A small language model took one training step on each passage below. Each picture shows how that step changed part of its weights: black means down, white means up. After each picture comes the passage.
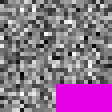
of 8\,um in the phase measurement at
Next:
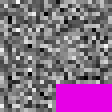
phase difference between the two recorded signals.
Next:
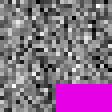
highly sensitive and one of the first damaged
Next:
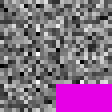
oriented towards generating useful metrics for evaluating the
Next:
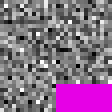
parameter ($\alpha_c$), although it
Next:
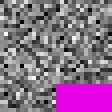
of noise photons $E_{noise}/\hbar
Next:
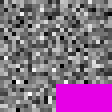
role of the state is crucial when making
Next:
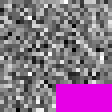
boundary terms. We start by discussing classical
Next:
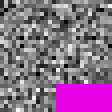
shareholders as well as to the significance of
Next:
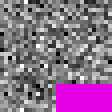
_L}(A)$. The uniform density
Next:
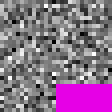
the embedding coordinates and then to find out the
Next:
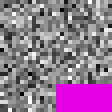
PL emission magnitude of QD A2
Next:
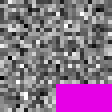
Bayesian network which acts as
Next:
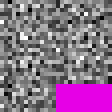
gives to the samples the shape of the part
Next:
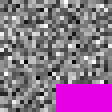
So to get the desired working frequency the width
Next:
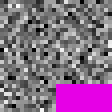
description, multimedia features,
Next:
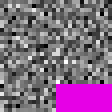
something, making, solving problems,
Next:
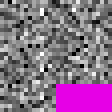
advocate social awareness of issues faced
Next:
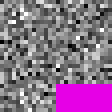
of high modulus yarns in recent
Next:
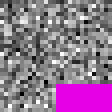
the authorities, EFSA and
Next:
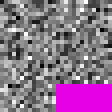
could not compensate for the redundancy
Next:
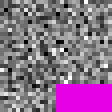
[33] computed relative permeability by
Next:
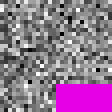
the GDR (Weber
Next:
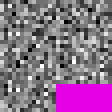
video information environment enables individuals, groups, and
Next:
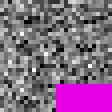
partonic cross section, corresponding to
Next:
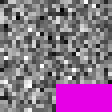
is at the inner corner of the profile
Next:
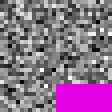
studies combine sites to increase their sample
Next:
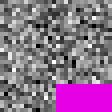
and *N* is the size of the
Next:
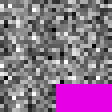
in Li and Na, where the
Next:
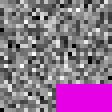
rural areas. Aim: To study
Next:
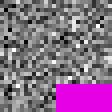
current reality. [18] maintains
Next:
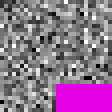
results from the REAL275
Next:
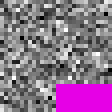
of complex **1**. Table 2.
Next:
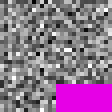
Y, Kumar M.
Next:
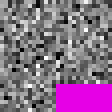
of intermetallic is slightly greater for
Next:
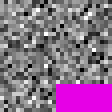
to research. The research is based on secondary
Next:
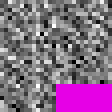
by electrical conductance measurements using the methods of
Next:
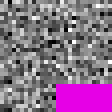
then homogenized to fine powder and
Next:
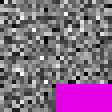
of developers of most new areas
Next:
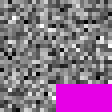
present the temperature dependence of $\gamma_{\rm
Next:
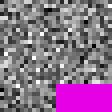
in the quantum case. Although individual sites have
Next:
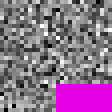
when $\sigma _{l}< r <
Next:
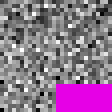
to generate confidence intervals for the AUC
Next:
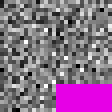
steps so as to remove the possibility of
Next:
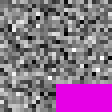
bring together and further develop a strong inclusive
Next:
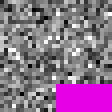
roots developed 14-28 DH,
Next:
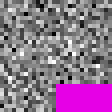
complex. VO(II) complex:
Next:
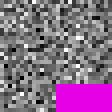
positive or negative ratings of musical
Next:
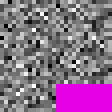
area) with respect to the value of the
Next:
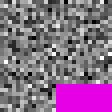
validate the partitioning is named
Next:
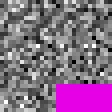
to USG.**Conclusion:**
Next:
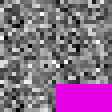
time remaining parameters of salinity,
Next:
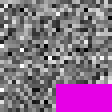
spectral index~$n_\mathrm{s}$
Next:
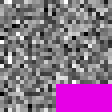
In this work, we made use of the
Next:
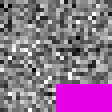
shown schematically in Figure 3 below and
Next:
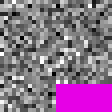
curve on the torus. Requiring
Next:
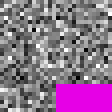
$\mathbb{U}(1)$ gauge transformation
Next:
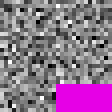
600 µg/ml concentration,
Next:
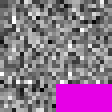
this period were screened. A total of
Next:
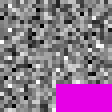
enhances face-to-face discussion by
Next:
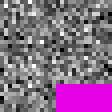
age is associated with a decrease in the
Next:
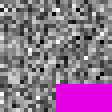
Scholar Citation-Based and
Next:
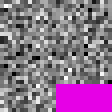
optical properties are changed upon laser energy coupling in
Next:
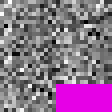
following statement is true. In the case of
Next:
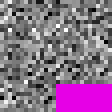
legal psychotropic substances (mainly
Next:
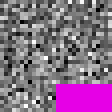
action that would pollute these resources and
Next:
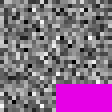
[2, 3]. These three distinct
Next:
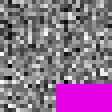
galaxies compared to dwarf galaxies without a
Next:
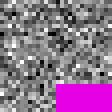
speeds towards the centre of the swarm
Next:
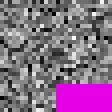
samples collected from both local and exotic
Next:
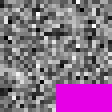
student expressed a similar experience: “Sa
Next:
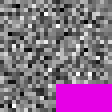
blue to green coloration [22].
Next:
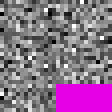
study abroad. The national fund also
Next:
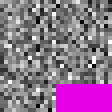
\hat \Delta \rangle$, with
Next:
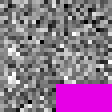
green part is the remainder of
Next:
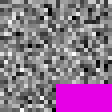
physical consequence is the change of the particle's
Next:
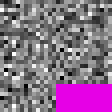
to win back its consumers (The
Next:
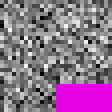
AT PRESIDENT'S
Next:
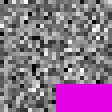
As consequence, quality milk production is
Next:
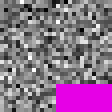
in the banking system is to transfer
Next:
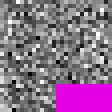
The observed data are said to verify entanglement
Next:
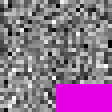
From the results given above it is found that
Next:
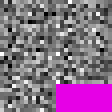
investigated the properties of a small sample of
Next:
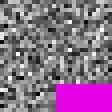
is formed following this scheme: ```
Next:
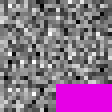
of natural numbers a, b, c that
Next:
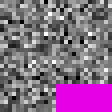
tough price regulations after privatisation
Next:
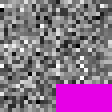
of PZT-mounted
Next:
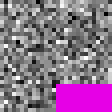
can be, for instance, realized by
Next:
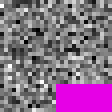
projections. These projections approximate
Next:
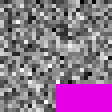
HV evolution plots, it can be seen
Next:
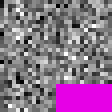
tools are designed with the exclusive purpose of
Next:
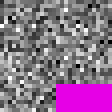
plants. It is focused on the possibility of
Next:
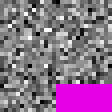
sc}$. The extrapolation of
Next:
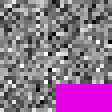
parametrises the growth of the curve
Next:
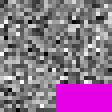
Engineering, Seoul National University,
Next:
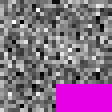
content of regular Twitter feeds. Our
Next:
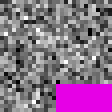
the type of perturbation and task. For
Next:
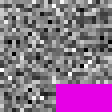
use of these yeast metabolites
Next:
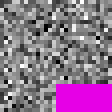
(R^2) varied across
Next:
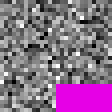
the complete sample and, as can be seen
